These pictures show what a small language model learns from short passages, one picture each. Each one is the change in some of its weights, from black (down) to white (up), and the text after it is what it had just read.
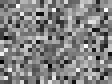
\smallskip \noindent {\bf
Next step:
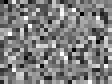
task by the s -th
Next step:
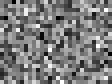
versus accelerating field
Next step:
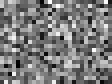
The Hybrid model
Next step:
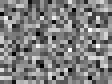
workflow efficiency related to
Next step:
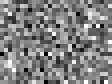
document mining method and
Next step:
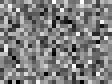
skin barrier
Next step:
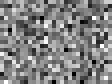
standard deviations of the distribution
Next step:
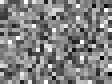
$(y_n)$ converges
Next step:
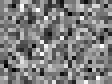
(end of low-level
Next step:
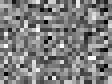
we clearly have: $$
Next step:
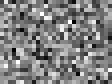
lies in aligning
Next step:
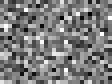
maintain consistency. In a
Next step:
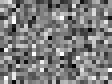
period respectively. Increase in
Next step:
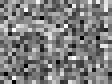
By cyclic permutation
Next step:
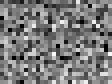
describing the characteristic actions
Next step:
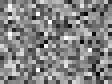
mixed Poisson distribution and
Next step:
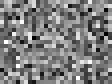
for all $p\geq
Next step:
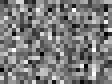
initial state, these sequences of
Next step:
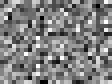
combinatorial structure of the
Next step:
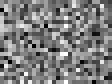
cities are not able to
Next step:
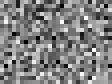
It remains to show that the term
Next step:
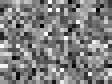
extract on antioxidant
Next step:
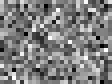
strength of the positive effect is as
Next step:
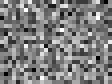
as the low-temperature
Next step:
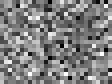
we have \begin{equation}
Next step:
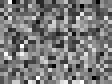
study singles pores is to
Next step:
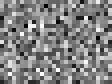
a general RKFD method
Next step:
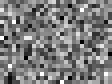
2 dimensions over 50 different
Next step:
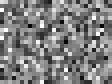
We can consider this as a
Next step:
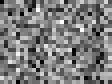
geometry, map geometry,
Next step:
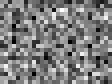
even numbers accounted for by
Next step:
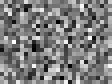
of advocacy find
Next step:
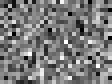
order to explain the observations,
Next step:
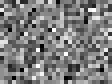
practical, scientifically
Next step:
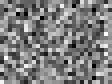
Assume that the multiplication group
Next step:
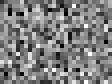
or family income,
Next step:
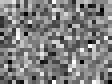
is special Lagrangian
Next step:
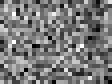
data points in a 2D and
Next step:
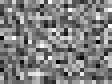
Sig. 1 Regression
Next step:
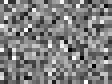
a neighboring problem with
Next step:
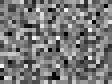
wide, they should not
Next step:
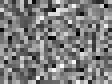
to one, although the
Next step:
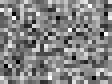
a vector expand as freely
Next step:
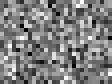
Building on the framework
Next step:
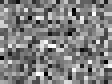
education institutions, and
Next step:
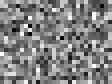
, s^* and P^* are
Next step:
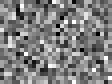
and $\theta$ is real
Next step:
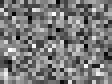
also been published online
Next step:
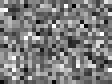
for Lucas polynomials
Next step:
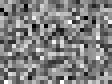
large-scale polities over a
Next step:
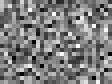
case deep in a stellar
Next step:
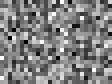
water and determining the density of
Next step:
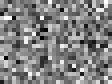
human operator in hazardous
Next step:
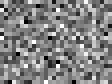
degenerates when the size of
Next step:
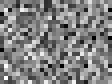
it is necessary to show that if
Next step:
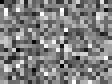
lesions," *Journal
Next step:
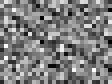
This paper is the first case to
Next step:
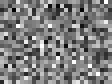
due to occultation, so
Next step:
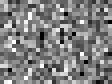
Let $\gk$ be a
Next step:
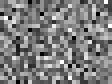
workflow completion time,
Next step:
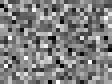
that they assume that the beam
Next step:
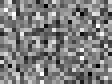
cores and memory.
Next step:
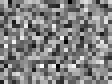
of NV$^-$ including
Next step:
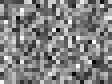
In the asymptotic future and
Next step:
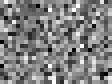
p) \end{equation*}
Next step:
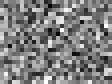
of the material of the metal
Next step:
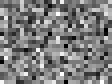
of the reactions of the
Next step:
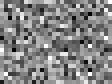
the nation state’s interest
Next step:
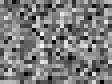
number of nodes at a level
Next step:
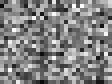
macroscopic fundamental diagram
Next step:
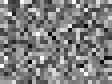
expect this to have a significant
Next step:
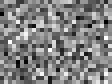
\begin{equation} <
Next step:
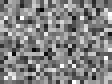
interpreted as chromatic noise
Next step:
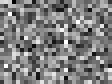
response to a chronic
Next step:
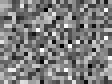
polytope in dimensions higher
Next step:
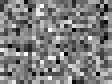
phases, the observed relation between
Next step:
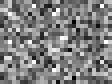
upper bound for the partition
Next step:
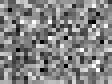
fruitful. We would
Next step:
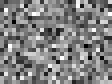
in the mathematical
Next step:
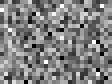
to estimation strategies and
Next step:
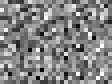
no concluding evidence has been
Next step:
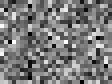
better visualization). In
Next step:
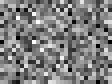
now qualified patent
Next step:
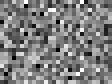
is comprehensively
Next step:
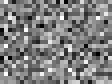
a continuously differentiable
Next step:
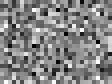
core. These values are about
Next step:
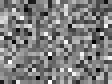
replacement synthesized from
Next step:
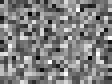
it is a hyperbolic space
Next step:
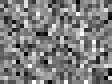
In boarding schools
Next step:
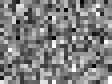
spend on it. The next
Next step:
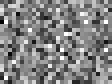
population minimizer under the
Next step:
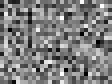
which is mostly sensitive to
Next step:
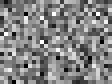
real-time notation, come
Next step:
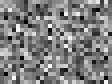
Red means high severity
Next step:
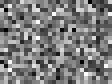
for example, in that number is
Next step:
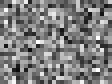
of higher-frequency
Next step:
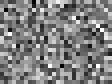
\standard standard defines
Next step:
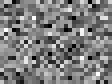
This study examines the
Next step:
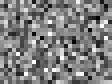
term in the statement of
